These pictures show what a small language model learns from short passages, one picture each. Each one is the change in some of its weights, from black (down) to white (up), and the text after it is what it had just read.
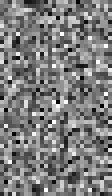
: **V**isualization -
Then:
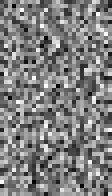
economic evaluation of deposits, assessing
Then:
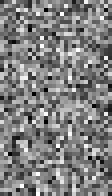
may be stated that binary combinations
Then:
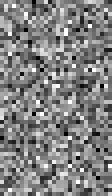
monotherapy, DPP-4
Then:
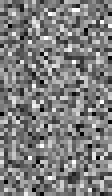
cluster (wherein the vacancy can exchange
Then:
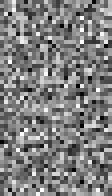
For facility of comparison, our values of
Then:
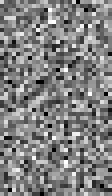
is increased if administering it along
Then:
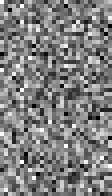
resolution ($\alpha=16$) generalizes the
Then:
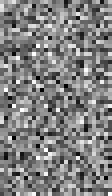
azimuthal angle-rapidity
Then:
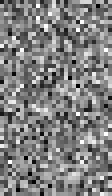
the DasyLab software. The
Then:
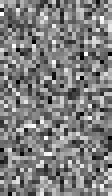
all the sources used have been properly
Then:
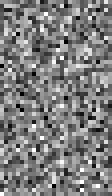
processes; Sp – the area to be
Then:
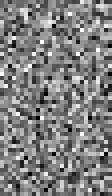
roof is protected from the solar radiation
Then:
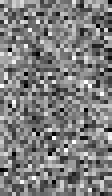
To build our batch samples, we follow
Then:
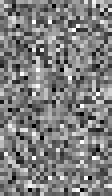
the egg sticking to the
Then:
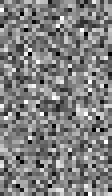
Borghese*, a cura di
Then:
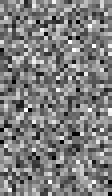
uchun filmning tepa qismida
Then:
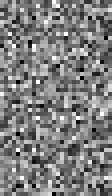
perturbation that is local, in the sense that
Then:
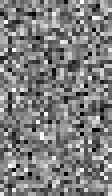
Although the study groups were different, the findings
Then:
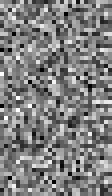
suggestions. Work at UMBC
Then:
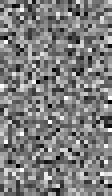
asymmetry and pulsar kicks
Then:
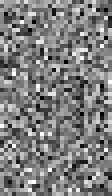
these clients was on simple random sampling method
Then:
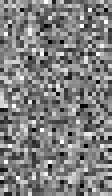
charge sector (1/2 vortex),
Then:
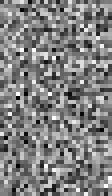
absenteeism. According to some
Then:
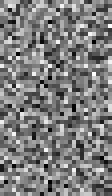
personal networks which you accumulate over
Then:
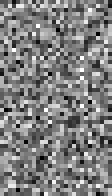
consistent with the high spatial heterogeneity
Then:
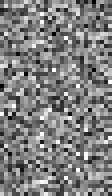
barqaror daromadlarini oshirish hamda
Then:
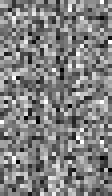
integrated out the gravitational field) the
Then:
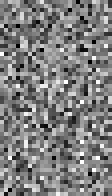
Vietnam in the late
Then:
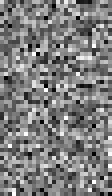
Ankara, Turkey
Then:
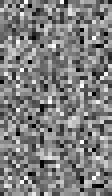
the second two component generalization of the
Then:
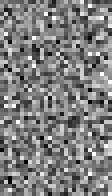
constant equal to 500 nm [22].
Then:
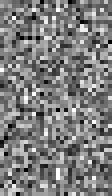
Conclusion: In a short run,
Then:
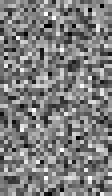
account for up to 30 percent of
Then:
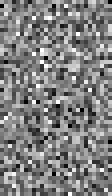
доходу та витрати на
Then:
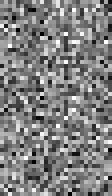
and are summarized in Table 3.
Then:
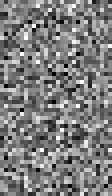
fulfillment (Núñez
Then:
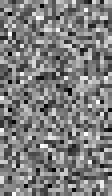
21 Abhijit Prakash
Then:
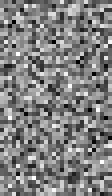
will find a table with ten columns,
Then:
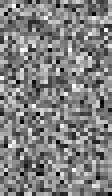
syllable and word combinations. The
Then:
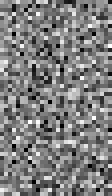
the Providing Institution
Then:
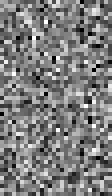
an input to any algorithm which encrypts
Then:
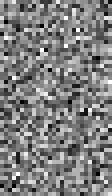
a literature review regarding existing explanations of
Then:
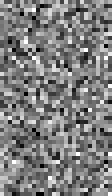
spent fuel storage installations;
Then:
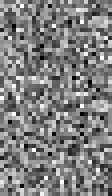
suggested. The impact assessment methods used were
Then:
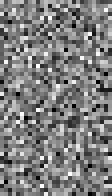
counted in INSPIRE as of
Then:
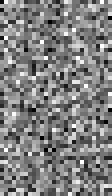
Carvalho. **História
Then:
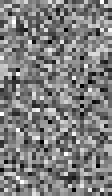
$\bDelta$ accounts for the perturbation
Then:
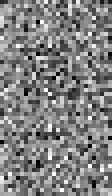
нового підходу до
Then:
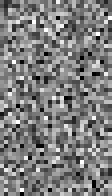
utilizes the geometric and dynamic phases
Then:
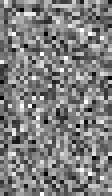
to be full-rank to calculate the
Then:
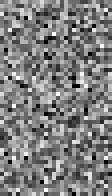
III. Entre los profesionales de
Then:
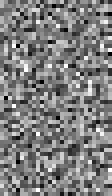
that "full cost recovery" -
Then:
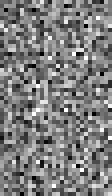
quite careful about their well being in
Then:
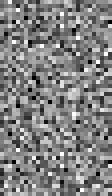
the modeling of multi-disciplinary physical
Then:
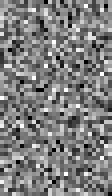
was found that cooling this shield
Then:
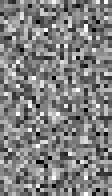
sperm counts. Fertility
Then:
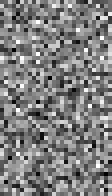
Integrar as ZA aos instrumentos
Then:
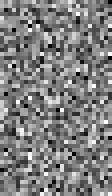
iyelewi kerek
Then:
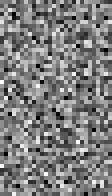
Sensory blockade min Group C Group
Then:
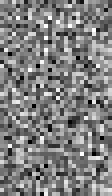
be said that improving regulations for freight
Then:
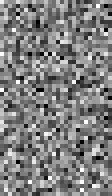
measurement locations and the right panels show
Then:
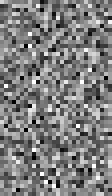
and 20th Centuries: O'
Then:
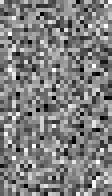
spectra, both the electron pulse chirp
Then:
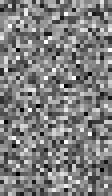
2 D_0 \oplus
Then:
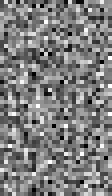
include (but are not limited to): -
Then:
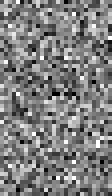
$x>0$, we evaluate
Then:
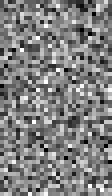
hard to calculate that \begin{eqnarray}
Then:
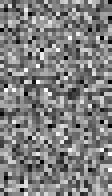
зарба техникаси,
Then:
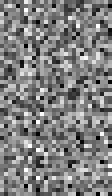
est définie comme la capacité
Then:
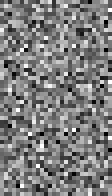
Steenhuijsen Piters
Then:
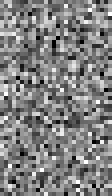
addition, the surveys highlighted the perception
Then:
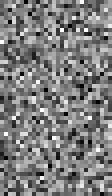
and MCHC values found to be within
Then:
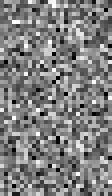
sunshine data is very important because
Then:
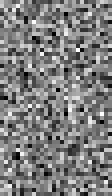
structure like the schools. Additionally,
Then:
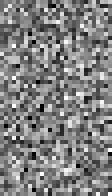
point out: “In the context of an
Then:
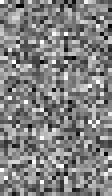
jumps are assumed symmetric, with
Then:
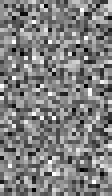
for some specific event, unwanted
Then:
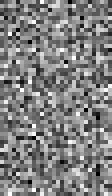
policy makers, administrators,
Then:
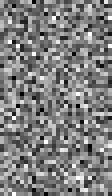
energy deposition which unbinds the
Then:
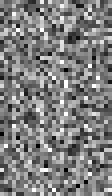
USA SNSB-BSPG 2023
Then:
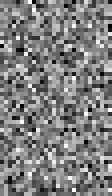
\affiliation[a]{Basic Science
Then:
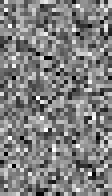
as diferenças não tenham
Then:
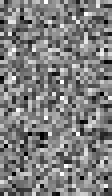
quality appraisal, and
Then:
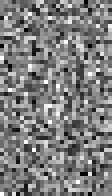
square (see text). (a)
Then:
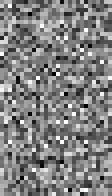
nuclides, radionuclides,
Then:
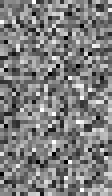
follow the collinear factorization approach to study
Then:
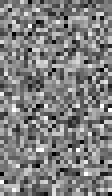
“Se não tem dúvidas é
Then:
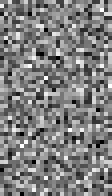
eligible participants live Depending on
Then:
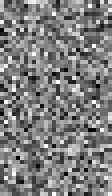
*International journal of discourse
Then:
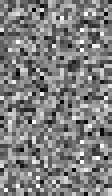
in the probabilities of the BN have
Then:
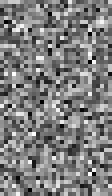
тенденций последних
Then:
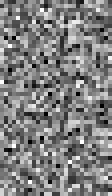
**Eq. 10** can be written as
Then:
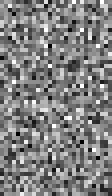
least, two different definitions of the
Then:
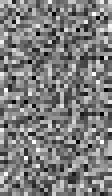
Institutions Recognise Student
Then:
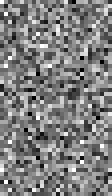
of the natural river sand
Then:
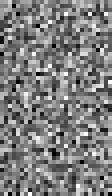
Sevinch Dilmurod
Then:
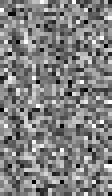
obra se bastasse a si
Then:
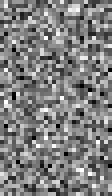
to predict here a tearing-like
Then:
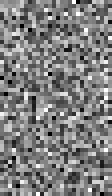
casein agar (1%
